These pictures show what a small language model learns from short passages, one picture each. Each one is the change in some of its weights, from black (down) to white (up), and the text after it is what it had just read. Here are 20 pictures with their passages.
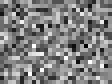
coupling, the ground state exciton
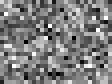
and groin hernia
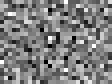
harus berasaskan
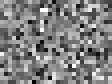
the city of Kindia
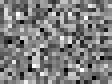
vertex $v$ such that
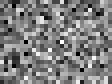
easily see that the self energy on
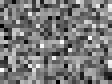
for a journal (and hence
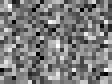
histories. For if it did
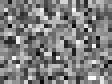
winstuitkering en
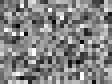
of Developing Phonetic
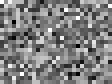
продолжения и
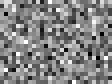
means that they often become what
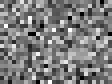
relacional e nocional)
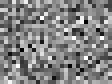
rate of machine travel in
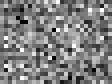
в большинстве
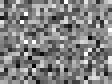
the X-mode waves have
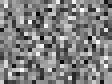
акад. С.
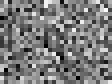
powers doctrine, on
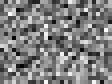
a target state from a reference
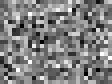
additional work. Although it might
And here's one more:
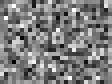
bilan birga, ularda
